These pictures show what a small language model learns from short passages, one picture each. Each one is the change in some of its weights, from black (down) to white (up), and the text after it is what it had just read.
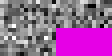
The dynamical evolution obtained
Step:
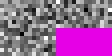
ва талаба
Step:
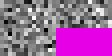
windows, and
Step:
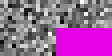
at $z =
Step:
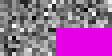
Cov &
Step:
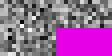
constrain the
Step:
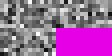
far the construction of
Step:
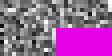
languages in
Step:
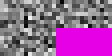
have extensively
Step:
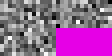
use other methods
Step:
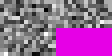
placa de
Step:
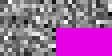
entre os diferentes
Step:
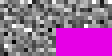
equations seem to produce
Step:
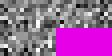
$\Delta q
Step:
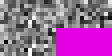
reliably and surface
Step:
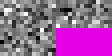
una reacción de
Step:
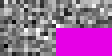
as the product of
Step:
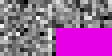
recovered in a
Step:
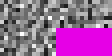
olarak halka mal
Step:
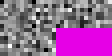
valid solution in terms
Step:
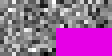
orientaron *in
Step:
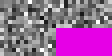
{\hbox to
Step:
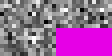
moral terms such
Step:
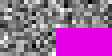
factors by their
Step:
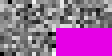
the study area.
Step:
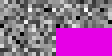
de programas de
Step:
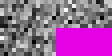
los criterios en que
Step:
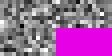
hadronic and
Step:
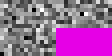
constants from
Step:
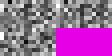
width. In the
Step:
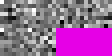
ile tanısal
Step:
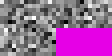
ink in the
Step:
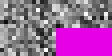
and most challenging
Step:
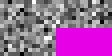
magnetic field lines.
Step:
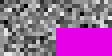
the Centre of
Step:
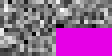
that rather than being
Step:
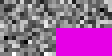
de Student,
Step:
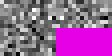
çok daha
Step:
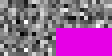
qualidade de
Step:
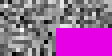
the RG equations
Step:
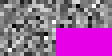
tensions in
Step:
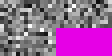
spline is
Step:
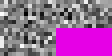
of all the straight
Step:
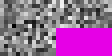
the coordinated
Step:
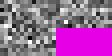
devem ser
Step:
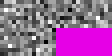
um grande
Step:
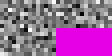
variables of the
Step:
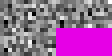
va yirik
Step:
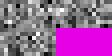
ao público
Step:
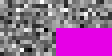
material is available free
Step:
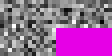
flat space,
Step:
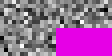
la población de la
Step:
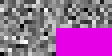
conditional effective sample
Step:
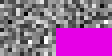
duration of final
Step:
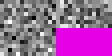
the SOI
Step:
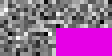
possible reasons is
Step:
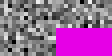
production yield, the
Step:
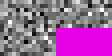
individual behavior of
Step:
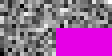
caution should be
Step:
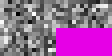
improvement in
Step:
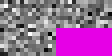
no matter what strategies
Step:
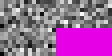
diferença, em
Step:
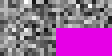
sum over all the
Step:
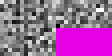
falsafa doktori
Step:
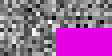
30. Malik
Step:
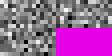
we show that each
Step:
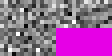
at the critical surface
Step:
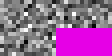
розвитку та
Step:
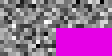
diagonalization of
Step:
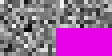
the dot, for
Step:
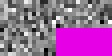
focus here on understanding
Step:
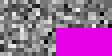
VA SUV
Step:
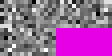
a origem
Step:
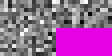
only be considering the
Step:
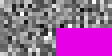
To indicate the angular
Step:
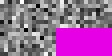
the inset
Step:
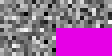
le TBG
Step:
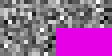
va boshqa
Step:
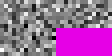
length. Hence,
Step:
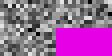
in het leven
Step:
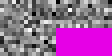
en esta población no
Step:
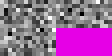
names of
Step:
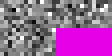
splitting ratio
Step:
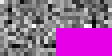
moyen de
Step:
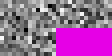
la encuesta
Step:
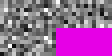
orbital coupling was included
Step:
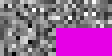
- Colaboración
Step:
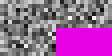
и внимание
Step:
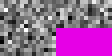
written as \be
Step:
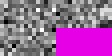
and $\alpha$
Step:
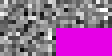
of a linear
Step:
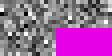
Even though
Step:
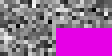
calibration, we
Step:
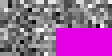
problem's graph into
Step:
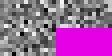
the each prior sample
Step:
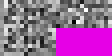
the effect of
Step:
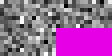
formulated the method
